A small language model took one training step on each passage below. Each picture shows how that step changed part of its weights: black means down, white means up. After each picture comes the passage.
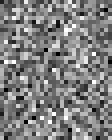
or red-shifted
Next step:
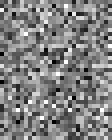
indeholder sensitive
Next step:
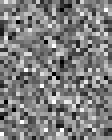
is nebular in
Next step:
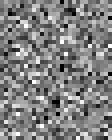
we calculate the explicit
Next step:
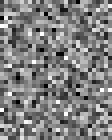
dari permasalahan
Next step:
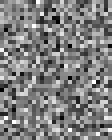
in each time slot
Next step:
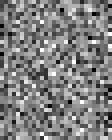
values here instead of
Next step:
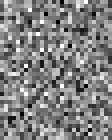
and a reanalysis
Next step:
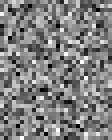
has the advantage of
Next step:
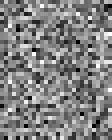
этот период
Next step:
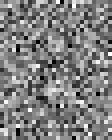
blue rows are
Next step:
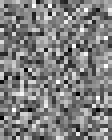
gray mesh pattern
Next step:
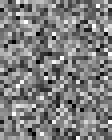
days, for the
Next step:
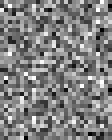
la información puede
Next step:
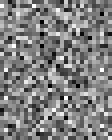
system can not be solved
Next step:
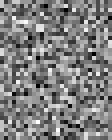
make the relevance
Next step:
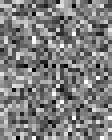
capture the transition to
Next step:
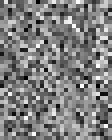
de la Junta de
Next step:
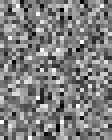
both confirm and
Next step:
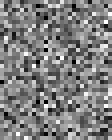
from measurements, especially
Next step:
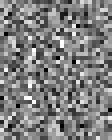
data-points. The
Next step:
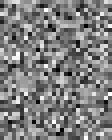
that is, a theory
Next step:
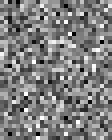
a pacientes
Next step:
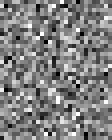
importantly, our method
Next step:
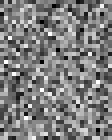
del municipio
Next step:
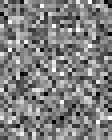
Точно такая
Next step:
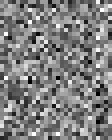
la zona de
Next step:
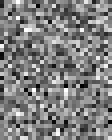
Bunda, bir
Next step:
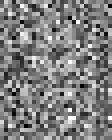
Inserir donatela
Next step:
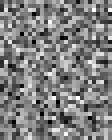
admit the series
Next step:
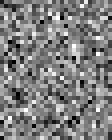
and stacking-dependent
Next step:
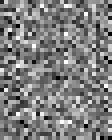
mavjudlik —
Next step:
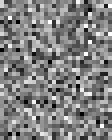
system vulnerability
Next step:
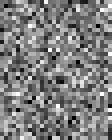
local X-ray flux are
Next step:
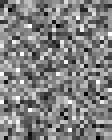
is estimated from 1000
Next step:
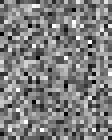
tegangan maka
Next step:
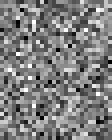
kognitif bahwa
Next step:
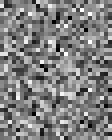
more recently measured ones
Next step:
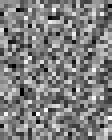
approach. Particular
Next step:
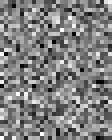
consistent models should have
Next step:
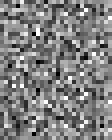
dynamic isotropic
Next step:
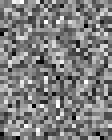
in terms of age,
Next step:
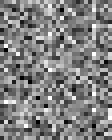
belastingen ging
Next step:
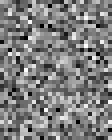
concepción representacionista
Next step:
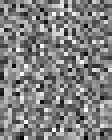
one by a factor of
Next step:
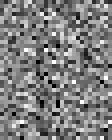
the first case, one
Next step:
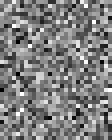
occur only in the
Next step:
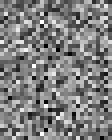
interactions, there are
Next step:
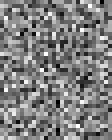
the loop. However,
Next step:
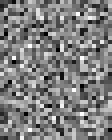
(all of these sources
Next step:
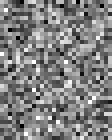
Commission (IEC),
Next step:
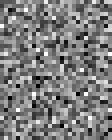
can be investigated. For
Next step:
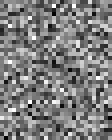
distributed random variables,
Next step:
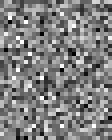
the TCDF fell
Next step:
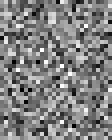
modes reverses and energy
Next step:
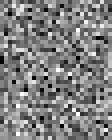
successful as the
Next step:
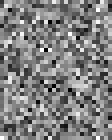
la denominada
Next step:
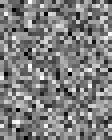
development of QSO
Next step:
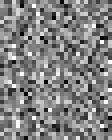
even and odd
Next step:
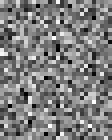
northern part of the
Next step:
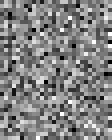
both longitudinal and
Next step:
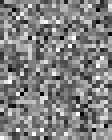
laços entre o
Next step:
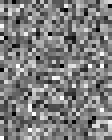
definiție mai
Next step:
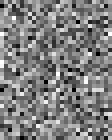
functions in the CQW
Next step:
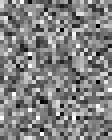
rotation coefficients}
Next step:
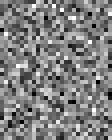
haqiqat yo'li
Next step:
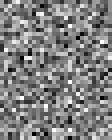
As the peak area
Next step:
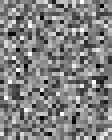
complex waveforms and for
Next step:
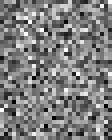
resolução de
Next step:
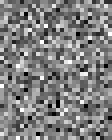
the possibility that
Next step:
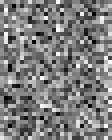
with EVN at
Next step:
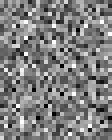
a quark located at
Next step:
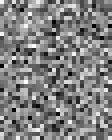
emphasize that it
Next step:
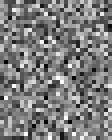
the LCU-based
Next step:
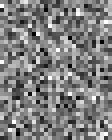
difficulty curves
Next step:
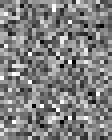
$L$ depends on
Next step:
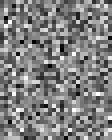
to higher disorder and
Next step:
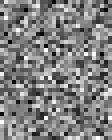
Fe, Al larning
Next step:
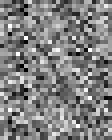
конвекции на
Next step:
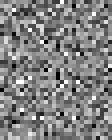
because in these studies the
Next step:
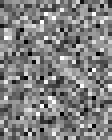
disk. \par Note
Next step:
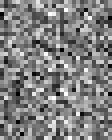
Regelschule. 16
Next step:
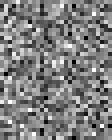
is set to $\Delta
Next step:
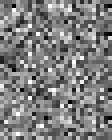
objects using the
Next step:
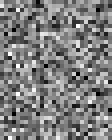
сравнению с
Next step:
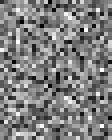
plotted on the
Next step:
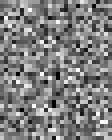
the Zeeman
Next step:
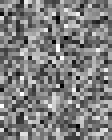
The uncertainties in right
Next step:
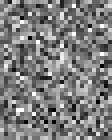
be captured only through
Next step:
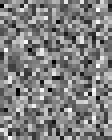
la inflamación y
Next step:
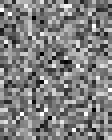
olish kerak.
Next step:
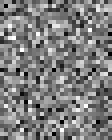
соҳаси учун
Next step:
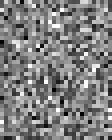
Yusupova P.
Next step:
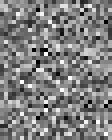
after academician
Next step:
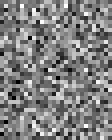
usulda hosil
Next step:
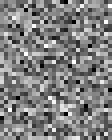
carry out its tasks
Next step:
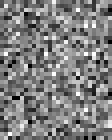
con el culto.
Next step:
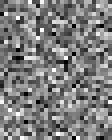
Ular ayni bir
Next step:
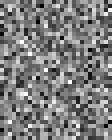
assim, uma PJ
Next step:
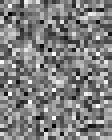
The charge gap,
